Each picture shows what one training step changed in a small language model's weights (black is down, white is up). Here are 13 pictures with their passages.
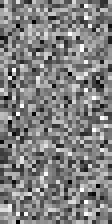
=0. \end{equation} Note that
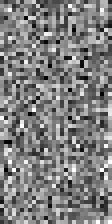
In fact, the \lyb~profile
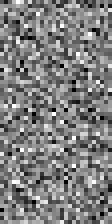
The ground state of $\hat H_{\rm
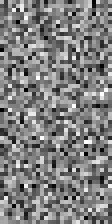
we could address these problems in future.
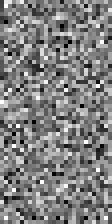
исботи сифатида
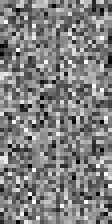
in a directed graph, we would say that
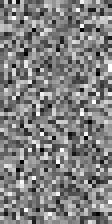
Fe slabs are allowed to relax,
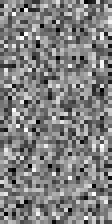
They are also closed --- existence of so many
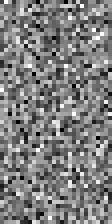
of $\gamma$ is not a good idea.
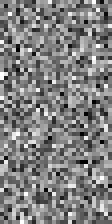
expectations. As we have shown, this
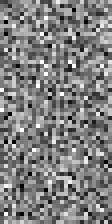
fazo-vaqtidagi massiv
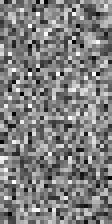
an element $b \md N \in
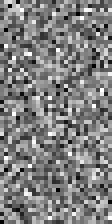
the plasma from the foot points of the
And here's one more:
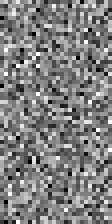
$Gr(k,n)$. They are
